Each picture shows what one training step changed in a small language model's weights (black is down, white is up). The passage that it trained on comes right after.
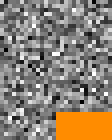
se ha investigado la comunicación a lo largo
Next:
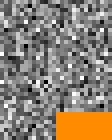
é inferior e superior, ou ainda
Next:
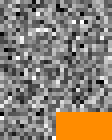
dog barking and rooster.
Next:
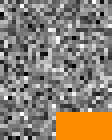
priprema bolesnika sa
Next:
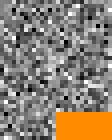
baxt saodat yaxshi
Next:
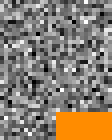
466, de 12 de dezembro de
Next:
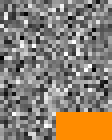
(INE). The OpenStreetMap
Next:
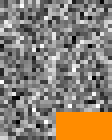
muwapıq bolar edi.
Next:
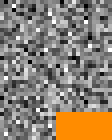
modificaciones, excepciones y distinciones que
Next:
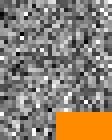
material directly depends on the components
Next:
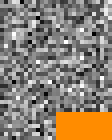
an effective solution for various power applications.
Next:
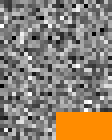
подготовку своих учеников
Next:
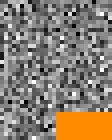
kerja panas dilakukan
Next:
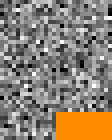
affects the fruits during ripening and
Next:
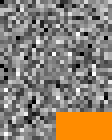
создания, моделирования и
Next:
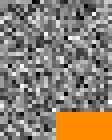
as an indicator of banking health has developed over
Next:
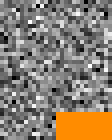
message M for Bob, given just
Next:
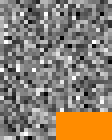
from the Islamic perspective and see whether
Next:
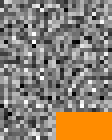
changes in microbial communities (Sun et al.
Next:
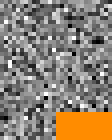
- Fit generated data with the label 0
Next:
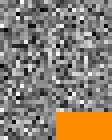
humanidades, de forma a evitar
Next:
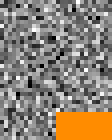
средств. Анализируются
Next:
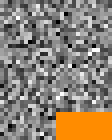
part of the article, the Author explores these
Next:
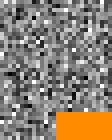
likelihood function. MULTIPATH
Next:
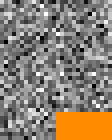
i fattori TARDIS (Time
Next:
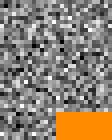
порядок визначення
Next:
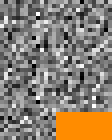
therefore necessary for educational administrators to have the knowledge of
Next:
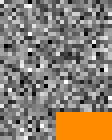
correlation between student's self-concept and
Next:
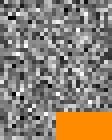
en mängd olika domäner,
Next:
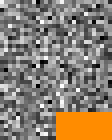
applied. TAP (Test Analysis Program)
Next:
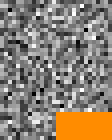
of the enterprise / H. B.
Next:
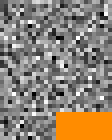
CM and PM while the control provided very
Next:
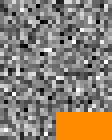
phase of the program (Table 1). In the second
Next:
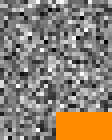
em cubículos separados, à
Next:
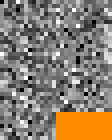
soviétiques : cela est bien
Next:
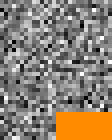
métricas que foram coletadas de
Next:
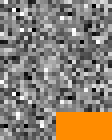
$v \in V \setminus
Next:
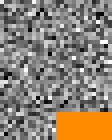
The Process Of Optimizing Management
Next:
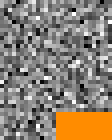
viscous fluid secreted by the
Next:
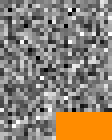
guvoh bo'lishimiz mumkin.
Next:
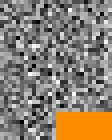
padişahlar, hanedan
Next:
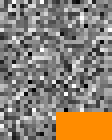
- the LaMB WG could - o review health
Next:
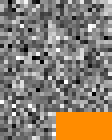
Ouvrier » (figure 4). Alors
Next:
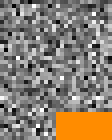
if not treated properly. Conclusion:
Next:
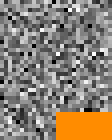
possibility might be equated with a real possibility
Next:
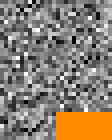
y los Derechos Humanos
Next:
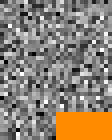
strong antimicrobial effects against numerous
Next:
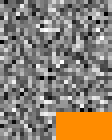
creation of profile of someone that include
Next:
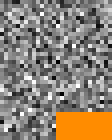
рост и развитие растений
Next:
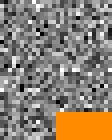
якостей у цьому процесі.
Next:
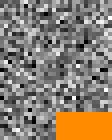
in the attention, internalizing, and
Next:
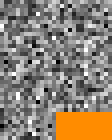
in 30–50% of cases it will have a
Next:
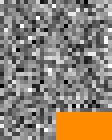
Innovatsion taraqqiyot
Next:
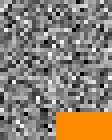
bahwa dari semula dianggap
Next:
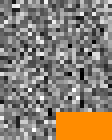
issues, and to define relevant incentives. The
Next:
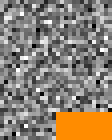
hydrothermal production method was applied at the modest
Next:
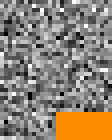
сделать его более
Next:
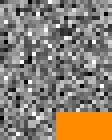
мотивация порождают новые
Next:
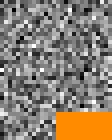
for brucellosis antibodies.
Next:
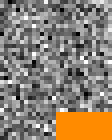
2016; Hoff and Stiglitz,
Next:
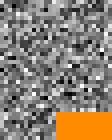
the computation algorithm is embedded in
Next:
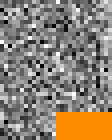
yoki yo'qligi va h.k.
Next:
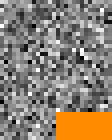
litter; only lambs with a
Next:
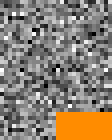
управлению ОУО. -
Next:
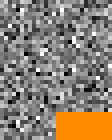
framework will be validated along 4 Front
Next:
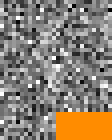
– o‘zbek tarixi va
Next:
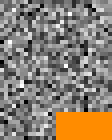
ўрта таълим мактаби
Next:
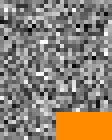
*Expert testimony*
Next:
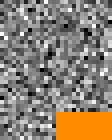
unidimensionalidad del constructo, la
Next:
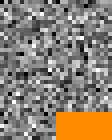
Molecular Chipper technology to clone only
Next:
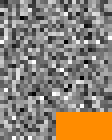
учетом экономии энергии
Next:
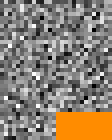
affected state infrastructural development.
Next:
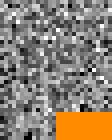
two other patients in this outbreak (Patients
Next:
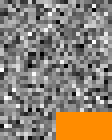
synchronisation of activities between distributed stakeholders.
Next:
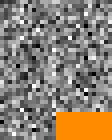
bo'ladi. Biz musiqiylikning
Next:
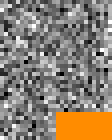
so'zlar: qadriyat, badiiy
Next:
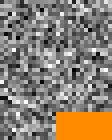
beyond tremendous positive potential,
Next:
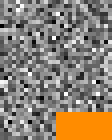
stimuler leur initiative et leur
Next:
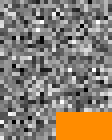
membuat Koperasi Unit Desa
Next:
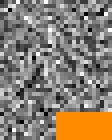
Praziquantel resistance has also been
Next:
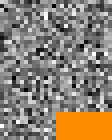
llamarse “Liderazgo” esta
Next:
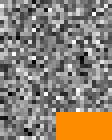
associated with ADRs, followed by
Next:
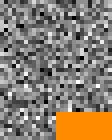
estudios por la Dirección de Calidad
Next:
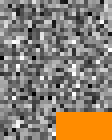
the students' motivational orientations, study
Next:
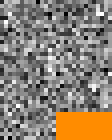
tilimizda modellashgan tarzda
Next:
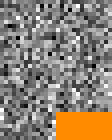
nutqi yo'q oddiy
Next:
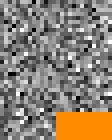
овец, приведённых в
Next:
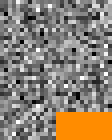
М.М.Гришка НАН України не
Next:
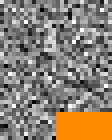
resurslari. O‘zbekiston Markaziy
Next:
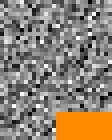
been shown to improve the quality and safety of
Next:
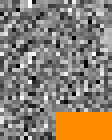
qatlamini shakllantirish va shu
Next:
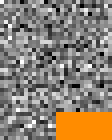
Karakalpak State University ORCID
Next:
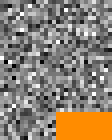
The name of the *topic*.
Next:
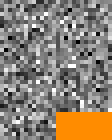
QR Code Decoding Accuracy
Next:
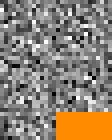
شامل تفسیر،
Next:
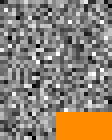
altmetric sources. The top-cited article
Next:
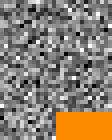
distance learning programmes in Cameroon is organized
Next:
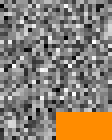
of the most common examples of an ES is a
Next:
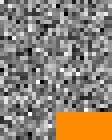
optimal qo‘zg‘alish
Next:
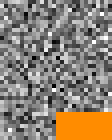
protein unfolding reactions would be the
